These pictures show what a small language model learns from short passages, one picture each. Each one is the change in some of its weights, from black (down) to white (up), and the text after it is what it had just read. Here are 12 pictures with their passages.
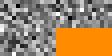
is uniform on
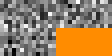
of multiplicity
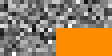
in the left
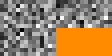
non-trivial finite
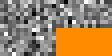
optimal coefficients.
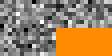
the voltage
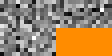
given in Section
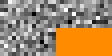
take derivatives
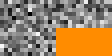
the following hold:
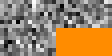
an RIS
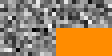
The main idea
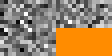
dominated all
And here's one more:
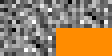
\medskip \noindent
